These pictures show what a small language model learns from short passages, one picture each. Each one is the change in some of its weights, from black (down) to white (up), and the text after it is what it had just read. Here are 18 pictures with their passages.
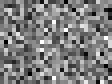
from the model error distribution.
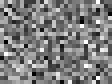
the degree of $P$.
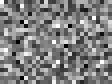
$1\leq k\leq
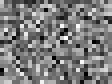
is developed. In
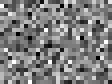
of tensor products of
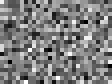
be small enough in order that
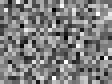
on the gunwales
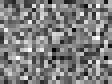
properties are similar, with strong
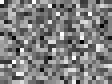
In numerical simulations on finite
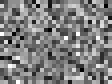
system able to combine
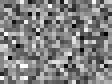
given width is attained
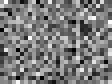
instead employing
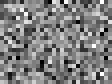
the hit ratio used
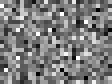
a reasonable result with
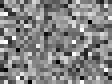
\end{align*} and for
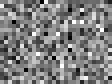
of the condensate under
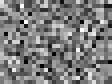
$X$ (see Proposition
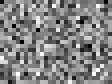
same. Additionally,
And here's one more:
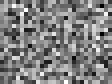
accumulated knowledge
